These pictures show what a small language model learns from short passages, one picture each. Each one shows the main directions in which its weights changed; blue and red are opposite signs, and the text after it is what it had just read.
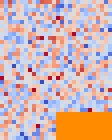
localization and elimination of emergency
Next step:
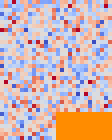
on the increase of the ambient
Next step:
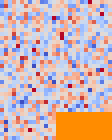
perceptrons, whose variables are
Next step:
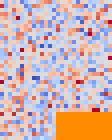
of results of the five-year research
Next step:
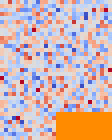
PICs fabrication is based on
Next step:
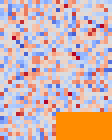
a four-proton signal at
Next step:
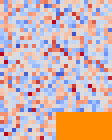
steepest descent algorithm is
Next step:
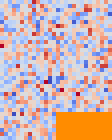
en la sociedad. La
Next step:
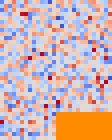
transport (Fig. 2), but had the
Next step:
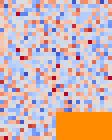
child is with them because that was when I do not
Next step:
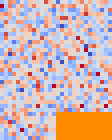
are not part of the results presented in Figure 7.
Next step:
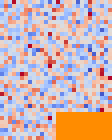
in affected area. According to
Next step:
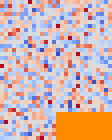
not without problems. Due to several
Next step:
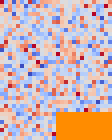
integrity principles in research activities](#);
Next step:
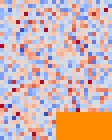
Effect of Capital Structure,
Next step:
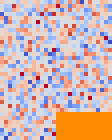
ii. Prepare 10 aliquots
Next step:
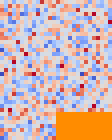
intermediate representations and share only these
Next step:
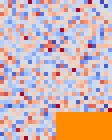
struggle against colonial policy
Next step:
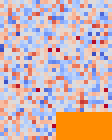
the teachers know whether children are able
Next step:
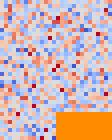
foils at 900°C. Figure
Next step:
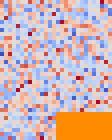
peanuts and almonds
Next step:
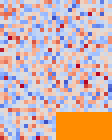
to (12) present the constraints for the
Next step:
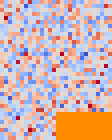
proper fit to the measured R_n
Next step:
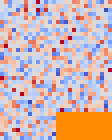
Generic Mapping Tools
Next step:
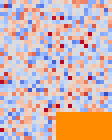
and measured on a yearly basis. The
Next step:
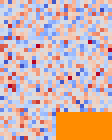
Authentication The drug was purchased
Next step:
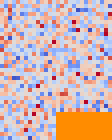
food as food most often produced by
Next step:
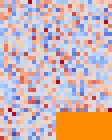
positive experience. That experience matters over
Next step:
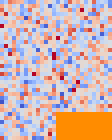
Internet applications, image compression is
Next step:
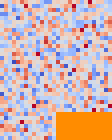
of the right filter design method is a very
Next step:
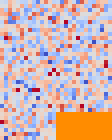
the binary $Si-Pd$
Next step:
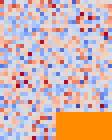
automate almost 10 percent of
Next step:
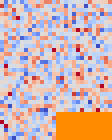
of tested variables. The differences in plant
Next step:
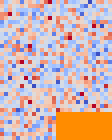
husband leads her to establish
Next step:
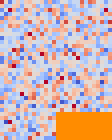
The effects of exploiting BFP
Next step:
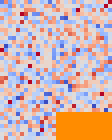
especially true for mature and
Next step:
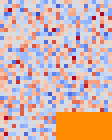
However, the majority of modern medical
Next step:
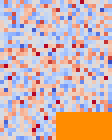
that Practice Service Availability
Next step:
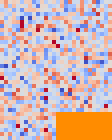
CARs with 42.5 % share
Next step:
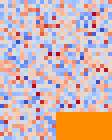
values (gender, high school that the
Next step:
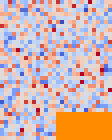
Lagos, Nigeria. Semen
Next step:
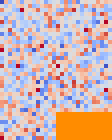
Microbullets for Targeted
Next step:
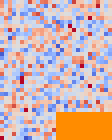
similar services were born. The entry of
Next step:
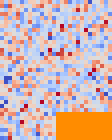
and flexural fatigue behavior
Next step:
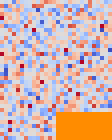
Another was to localize the territories
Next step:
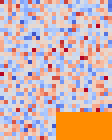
pens References: 1.
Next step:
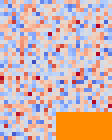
that in fact there is no significant difference between
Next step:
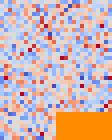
Table 3 Items for deliberation
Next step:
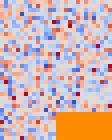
was significantly larger [17].
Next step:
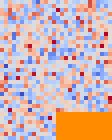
the ASCII table, by
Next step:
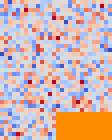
and Edge Solutions' Gains**
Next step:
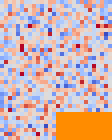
y sont imposées.
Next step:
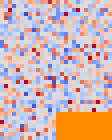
travelling overlaps or eludes the
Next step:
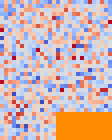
to services, particularly in remote or
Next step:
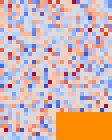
human activity and action. Today, the
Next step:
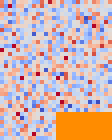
enabling leaders to benefit at the
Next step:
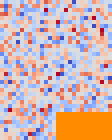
will disappear. The third
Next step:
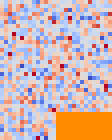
the pattern have to be represented in a
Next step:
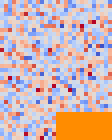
logic is not an intuitionistic
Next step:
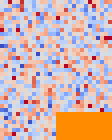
It includes driving above speed
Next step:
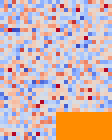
in which Turkey stands out in
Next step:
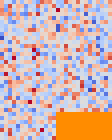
interaction with a child. Also, some
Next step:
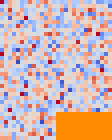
largely grown in warm climate
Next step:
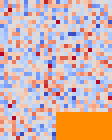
deployed in edge networks and provide
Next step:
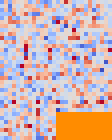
high sensitive techniques able to detect the
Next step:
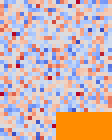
was observed. No weight loss was reported.
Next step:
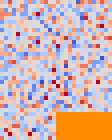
first example (Fig. 5) displays a
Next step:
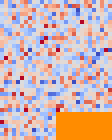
film is rate limiting at high
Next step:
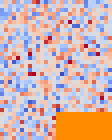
an inspiring female leader,
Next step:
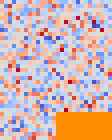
exercise. The rest of the cases of
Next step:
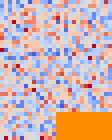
well as psychological assessment for
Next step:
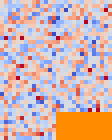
the diameter D by **relation of
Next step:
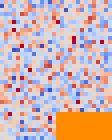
as well as the teachers from similar or different
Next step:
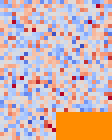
that have such companies: Alesd,
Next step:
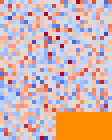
pacientes hipertensos
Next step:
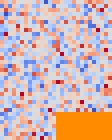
could be noted that for the above tests,
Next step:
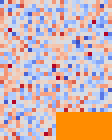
There was history of one episode of
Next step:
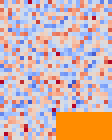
water, which potentially results in a release
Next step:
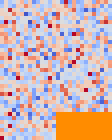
Memory. Partition of India
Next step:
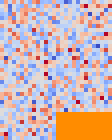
a historical Adam nowadays.
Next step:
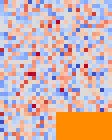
calculated as shown in the table below.
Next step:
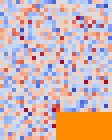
Negative. Liver and renal function
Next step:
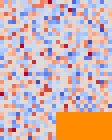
as early as possible by testing the
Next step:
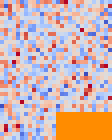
mixers, synthesizers and
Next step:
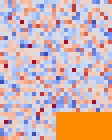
with ransomware and virus
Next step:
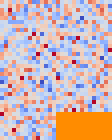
a detector wavelength of
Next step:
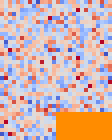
y component. There is an infinite number
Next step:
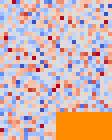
oval.* - Yes - Somewhat
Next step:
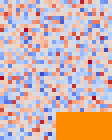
4 million people unemployed.
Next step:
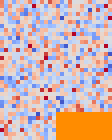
overload and no embedment in the
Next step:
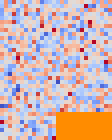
identify and map volcanic
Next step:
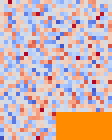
other pathogens contributing to the
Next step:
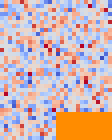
of industrial effluents containing
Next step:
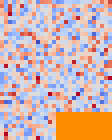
consultation set out to facilitate further
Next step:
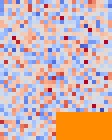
metrics - bridging the literature
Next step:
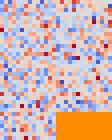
association between the stress level and demographic
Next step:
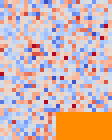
arithmetic mean separately for each
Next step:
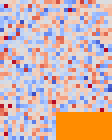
: Formal analysis I :
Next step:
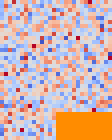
in the image plane move in a similar
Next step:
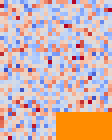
of cooperation to access the file were obtained
